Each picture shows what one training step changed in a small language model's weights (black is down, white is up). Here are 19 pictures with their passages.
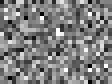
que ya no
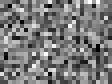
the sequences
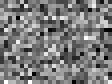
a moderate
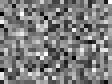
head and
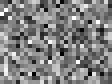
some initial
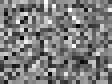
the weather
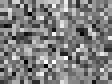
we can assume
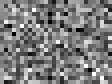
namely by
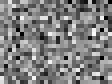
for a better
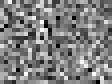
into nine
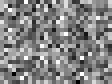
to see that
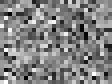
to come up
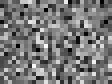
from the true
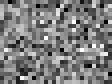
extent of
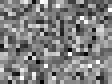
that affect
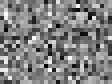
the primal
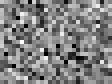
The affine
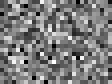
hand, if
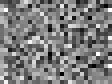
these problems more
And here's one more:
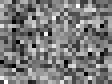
з дня
